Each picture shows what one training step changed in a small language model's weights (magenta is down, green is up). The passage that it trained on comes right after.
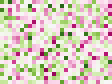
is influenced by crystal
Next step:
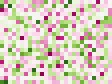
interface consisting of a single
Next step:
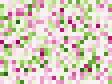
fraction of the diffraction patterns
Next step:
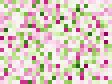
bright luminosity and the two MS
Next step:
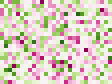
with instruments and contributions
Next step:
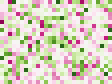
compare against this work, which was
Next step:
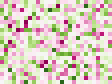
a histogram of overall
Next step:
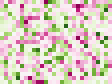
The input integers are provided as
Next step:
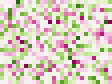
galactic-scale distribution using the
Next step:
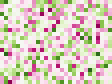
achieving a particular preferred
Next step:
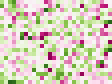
% \subsubsection{Large
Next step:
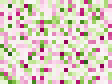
beam energy, (b)
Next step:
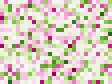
states we have found clearly cry out
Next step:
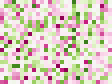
there is the absence of any
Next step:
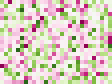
that this is normalized to be
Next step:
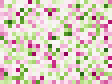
remaining rows of
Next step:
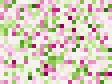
ensemble has maximum entropy
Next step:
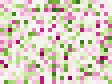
disparity between the initial population
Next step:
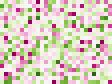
are two compact, connected sets
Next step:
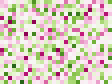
discussing some particular models in
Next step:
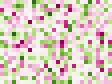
tissue is a
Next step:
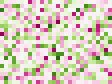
power-law distribution, which
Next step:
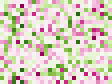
with the truly relevant
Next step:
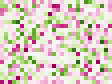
for the present value of the
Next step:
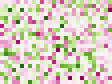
safely below the regions of
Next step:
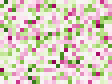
represents the information set available at time
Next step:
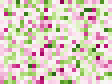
batch mode. The first
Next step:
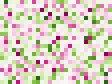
B(p)\rangle =
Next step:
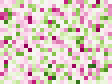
in the import and export
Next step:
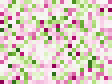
comparison of the measured distributions of
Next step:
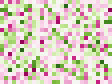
presence of the Killing
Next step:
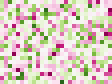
of equilibrium. The letter
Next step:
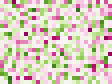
on that side. The relative intensity
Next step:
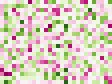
macro's superior energy
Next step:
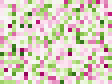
by a particular tachyonic
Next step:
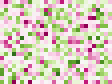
gates, and measurement.
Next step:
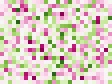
a link to the respective
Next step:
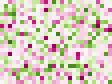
cell enclosing the
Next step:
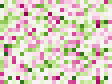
shows that only scalar modes occur;
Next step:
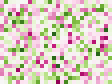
While Their Host
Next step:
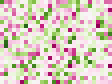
level of its feedback can be
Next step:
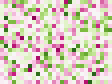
now available. This method supports
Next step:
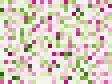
on the grain scale, for
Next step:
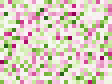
were computed using this model and
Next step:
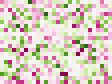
magnetic field as we cross the critical
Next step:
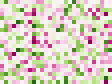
\foreach \q in
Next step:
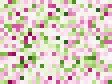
between the second and third generations
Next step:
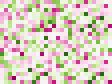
path with respect to the reference
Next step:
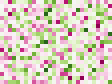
further demonstrate the framework of our
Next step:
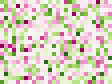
with this inclination provided the
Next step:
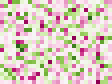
respectively characterize the reducing and
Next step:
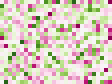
of transporters per cell.}
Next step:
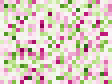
or the deepest cap is
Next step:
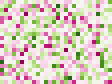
Moreover, the algorithms should be
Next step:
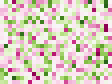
related to agriculture
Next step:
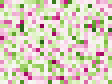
this discrepancy will not
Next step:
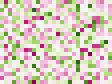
this is not an option.
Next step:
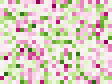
through their interactions deep in
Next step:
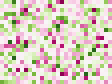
monodromy. The bound
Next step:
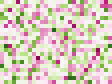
minimizing shared memory
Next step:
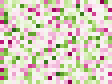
demarcated by a black
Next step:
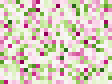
model: power spectra. We consider
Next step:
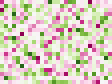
based processing. Wireless
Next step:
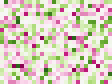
The problem therefore reduces to
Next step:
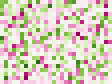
via the proteinquake
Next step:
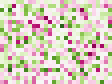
with the first-principles
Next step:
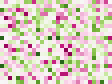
an arbitrary timelike vector
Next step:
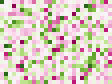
be made on the green
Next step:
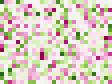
produced in different line-forming
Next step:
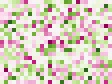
where each xApp (or
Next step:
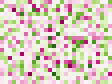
construction predicts that the
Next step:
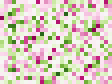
also checked this assumption in
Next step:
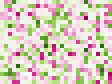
Sun will produce in its
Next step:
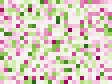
J$ in the interaction strength
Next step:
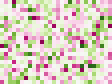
positive solution exists. The boundary
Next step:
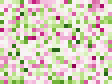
this paper we use pionless
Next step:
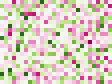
as proved in Appendix
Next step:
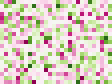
these terms are invariant under all the
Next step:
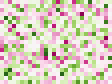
because it means that in this region
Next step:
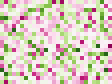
this interferometer.
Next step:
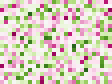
bound states originating from anomaly
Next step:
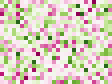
for the X-ray variability
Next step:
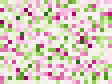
directions. The first directly
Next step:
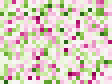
on secular timescales.
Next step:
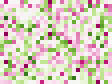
to perfect matching and
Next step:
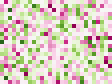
a scale of deformation of special
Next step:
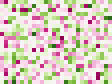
easy task. We
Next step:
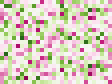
the ion current. The maximum
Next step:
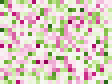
GWB and the TN
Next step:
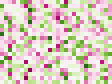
the parameters in our computation. We
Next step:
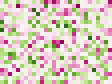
remark \\ \hline A &
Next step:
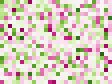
a conservative bound for the coupling
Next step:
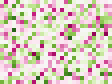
is a letter of this
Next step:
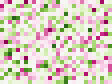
3 && Anechoic
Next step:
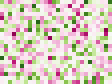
this again demonstrates that the
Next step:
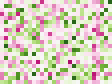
the duration of the simulations confirm
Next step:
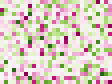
trajectories with finite values
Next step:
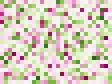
near the disk), there is
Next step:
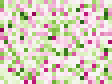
\begin{itemize} \item
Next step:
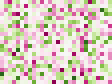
are well separated, then the
